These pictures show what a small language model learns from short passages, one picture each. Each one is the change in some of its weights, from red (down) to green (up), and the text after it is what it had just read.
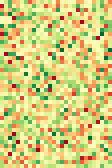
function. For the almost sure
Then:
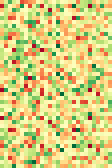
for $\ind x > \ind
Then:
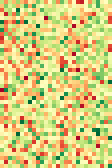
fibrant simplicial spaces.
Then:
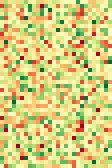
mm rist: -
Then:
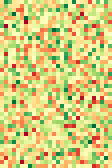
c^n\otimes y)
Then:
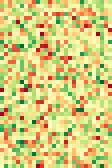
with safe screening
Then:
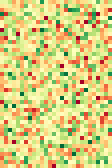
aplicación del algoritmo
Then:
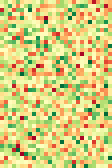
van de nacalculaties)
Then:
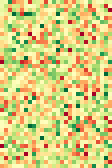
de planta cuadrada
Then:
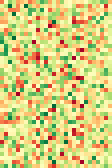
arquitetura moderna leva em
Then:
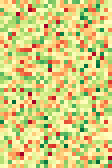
Sultana, A.
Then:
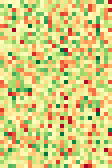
Pramita. 6.
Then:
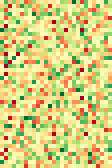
and \begin{align} &
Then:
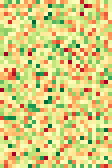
is positive semi-definite or
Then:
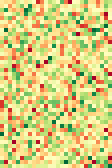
есть множество
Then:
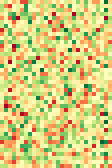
distributed energy resources,''
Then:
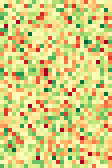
with the exception that if
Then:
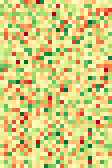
que puede tener, este
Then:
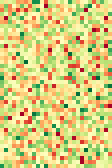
In 2007, Fang improved
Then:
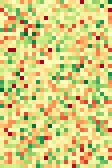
concordant \`a un
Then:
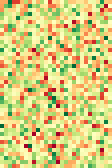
preocupação apenas
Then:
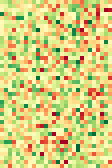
propulsor de los
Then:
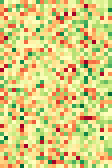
VA SOJEAN
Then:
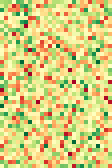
for some $\alpha$. Suppose that
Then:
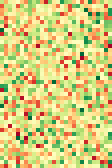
$J$ that are the
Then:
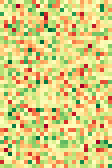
$k$ pockets.
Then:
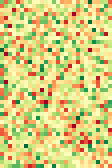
taking the $r-th$
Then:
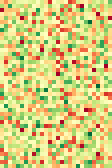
of ISIS 5.
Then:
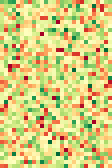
just list the results.
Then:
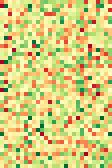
$\bgo$ in the ideal
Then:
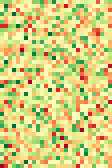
de toutes les causes
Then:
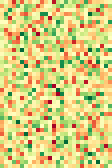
- Europäische
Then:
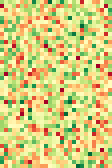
strong evidence that there are
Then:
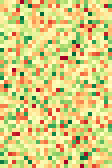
- bu ovozlarni
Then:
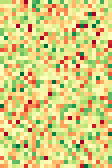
$C^*$ was constructed so that
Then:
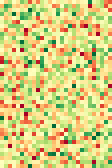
argo va jargonning
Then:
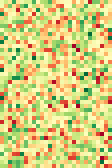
в аккредитованных
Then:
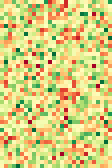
to replace $Y4$
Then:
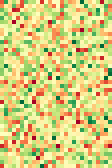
quantities $q_{\ast}$
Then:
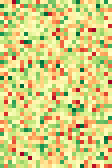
com IU. Em outras
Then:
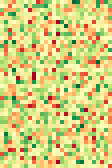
Abbas N. A.
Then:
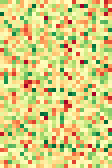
su actuación profesional en
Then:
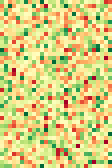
Kota Serang pada
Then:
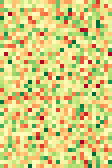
the boundary data describing
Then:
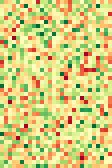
pr.1, House
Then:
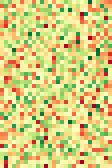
la loro validità per
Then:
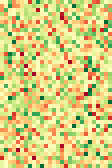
generalized Kirchhoff's
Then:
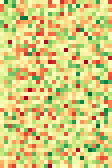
tarqalishi mumkin.
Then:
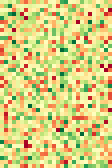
índice I del
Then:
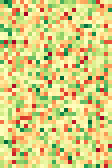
still established. We prove the
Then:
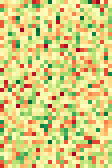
mean convex surfaces}, Calc.
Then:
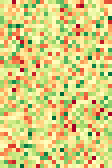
Proposition \ref{mu}).
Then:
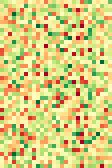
par un hom\'eomorphisme
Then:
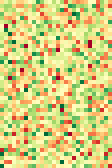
this section, we assemble
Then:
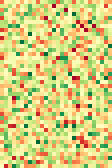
mercado competitivo
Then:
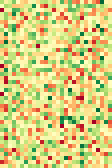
die Zuversicht in die
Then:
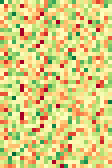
successfully computes
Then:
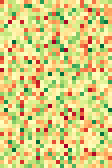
que existe un efecto
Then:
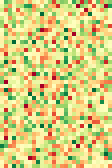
- N_l \left(
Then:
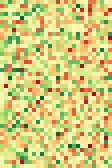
inmediato se reduce.
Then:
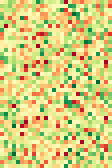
this theorem should be obtained before the
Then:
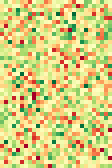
$D$-analogue of
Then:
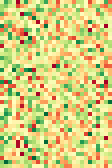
seja resultante do maior
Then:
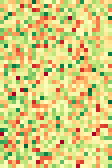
zu eröffnende
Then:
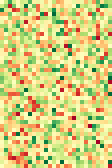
For $p$ odd, the
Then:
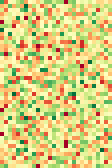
Haltungsbecken und
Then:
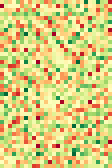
Bu esa namlik kamligi va
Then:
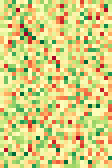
не лише загальні
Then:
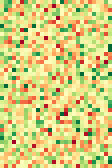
por el campo cuando dos
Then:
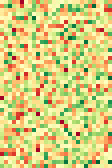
tanto en el ámbito personal
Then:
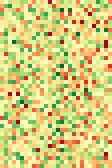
fired at most once.
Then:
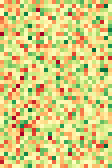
mln mikroob
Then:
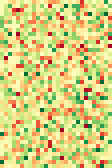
dan bahaya pernikahan
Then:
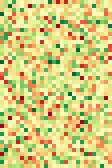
polynomials lie in a compact subset of
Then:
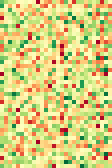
можуть розробляти
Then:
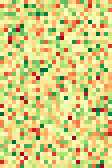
× 7 dominant ×
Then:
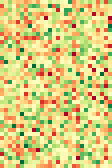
in Ref.\cite{1}
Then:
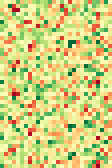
систем. Представленные
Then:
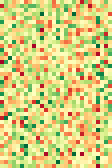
= p^r$ elements
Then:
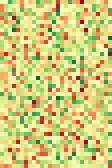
partition the computational domain into three
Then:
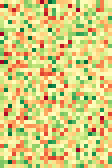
here, but it in this note
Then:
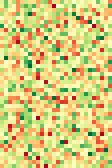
masalah besar jika
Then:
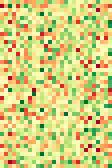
फोन पर
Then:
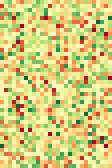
expected supply and demand function defined
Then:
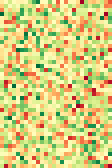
offers explanations from the
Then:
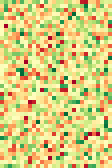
the exact choice of preconditioner for
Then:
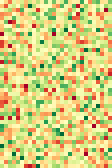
rings $(C,\circ )$
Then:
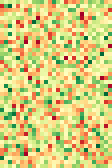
pragmatik ahamiyati
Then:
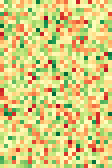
stage. The underlying objective of it
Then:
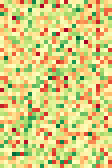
nivel limitado lo que
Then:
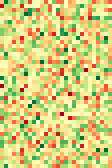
alternativa inovadora,
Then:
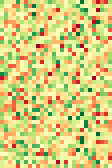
verzeichnen als zur
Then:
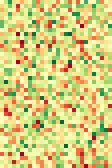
etish orqali ekologik
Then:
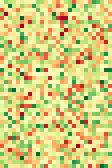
что после отжига в
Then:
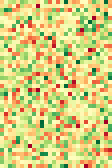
bo'linadi: 1.
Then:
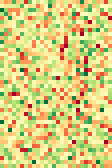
выбора действенных
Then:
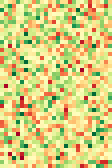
entre pequenos e
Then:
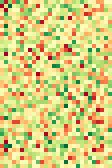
if it holds \beao
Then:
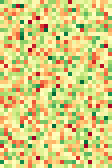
(since we recall that there are
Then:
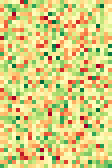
wawancara untuk
